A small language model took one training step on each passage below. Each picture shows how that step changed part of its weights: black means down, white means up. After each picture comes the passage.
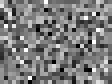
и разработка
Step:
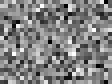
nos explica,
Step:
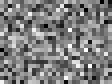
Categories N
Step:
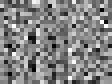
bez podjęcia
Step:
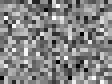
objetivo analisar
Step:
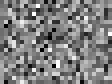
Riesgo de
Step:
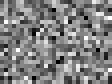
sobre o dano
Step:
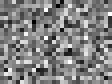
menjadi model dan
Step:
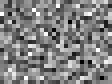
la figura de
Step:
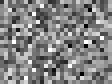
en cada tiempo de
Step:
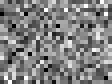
esa bolalarni har
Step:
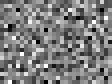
Т.: Ўзбекистон
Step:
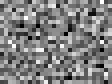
de la información,
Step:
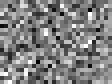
качестве эффективного
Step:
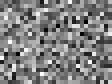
una actividad
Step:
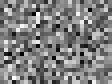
conté cap
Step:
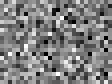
Приемы и
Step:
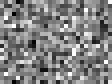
language are an
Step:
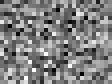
en el s.
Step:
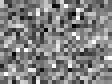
: s'il
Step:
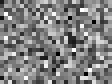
espone le
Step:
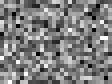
туркий ва
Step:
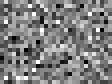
pela Universidade de
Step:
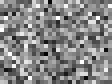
опыта и
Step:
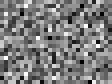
Em razão
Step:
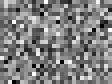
va ona
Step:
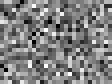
Institute of
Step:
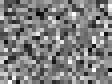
intentie of
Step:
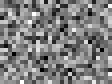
Latina y el
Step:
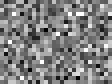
– ilhom,
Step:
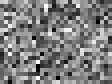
agentes de
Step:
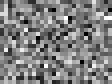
governo de
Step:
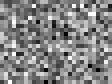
находится только
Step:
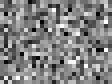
o instituto
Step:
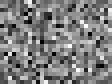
ce faire,
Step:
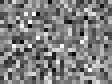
da cultura.
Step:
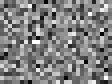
assim, para a
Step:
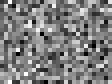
На тај
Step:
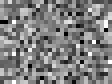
regeling van
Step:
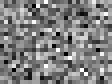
note for base
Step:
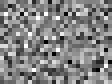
оценки в
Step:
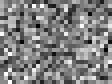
aylanishi deb
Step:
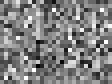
deben ser
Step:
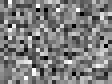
por ftp
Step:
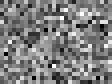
Con il passare
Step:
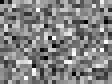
por ampliar los
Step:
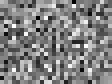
A usina
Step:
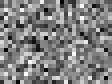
одной из форм
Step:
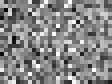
и личную
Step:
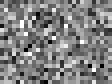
the use of word
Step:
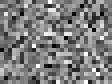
por uma razão
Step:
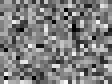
langsung dalam
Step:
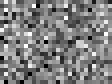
и современной,
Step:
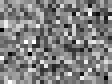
yangi vazifalari.
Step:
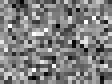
confirmando que
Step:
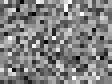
his religious
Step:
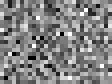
va uni amalga
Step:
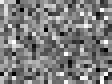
qabul qilingan
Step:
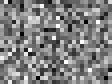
xususiyatlar bilan
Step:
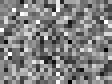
turli modellar
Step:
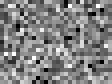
для себе
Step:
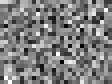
e em organizações
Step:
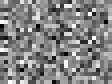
memorização das
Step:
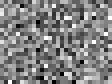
في تقليل
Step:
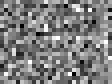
and NHS
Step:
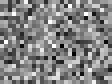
a cada 8
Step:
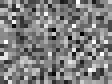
em novas
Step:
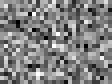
determinar el estado
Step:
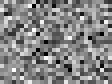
для проведения
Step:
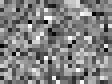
as modalidades
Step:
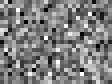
utilização da
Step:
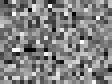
a tradicional
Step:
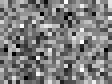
of Latin American
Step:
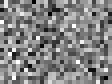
bilan bog'liq
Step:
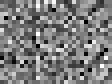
– це основні
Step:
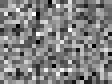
— islom
